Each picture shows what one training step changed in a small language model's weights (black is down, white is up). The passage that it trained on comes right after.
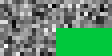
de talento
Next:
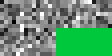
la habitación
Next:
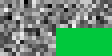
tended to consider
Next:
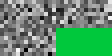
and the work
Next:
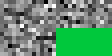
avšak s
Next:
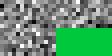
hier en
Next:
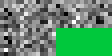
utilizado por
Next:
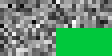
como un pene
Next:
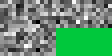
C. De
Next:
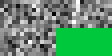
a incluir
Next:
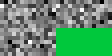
a pressão
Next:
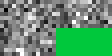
addosso la
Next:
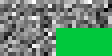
tildagi ijtimoiy
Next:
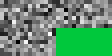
вічка 6
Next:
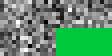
talleres de
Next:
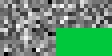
non passano
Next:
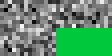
у другій
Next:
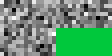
a research method
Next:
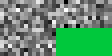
й соціальні
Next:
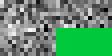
Trieste e
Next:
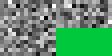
of diss...
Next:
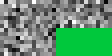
- Università di
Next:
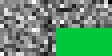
te kijken
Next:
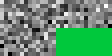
к которым
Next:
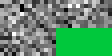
campo da
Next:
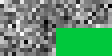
tem como seus
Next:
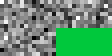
ma mère me
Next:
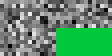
por meio de
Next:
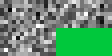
en ladera
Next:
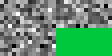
to personal
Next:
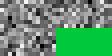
justiça de
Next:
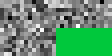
urgent problem
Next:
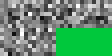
a existência de
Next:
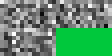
boshqarish va
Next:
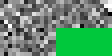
o *nada
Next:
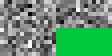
article presents
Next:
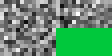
в статье
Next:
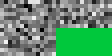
innych –
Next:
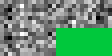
surface in
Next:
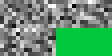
orqali Vatan –
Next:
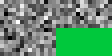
evidenzia come
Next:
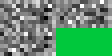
va bo'lishi
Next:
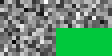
casos de
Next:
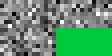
que la RA
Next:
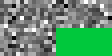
kungacha faoliyat
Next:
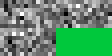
da criação de
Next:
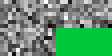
bij het
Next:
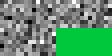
País a
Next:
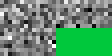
питання і
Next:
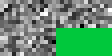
do Caso
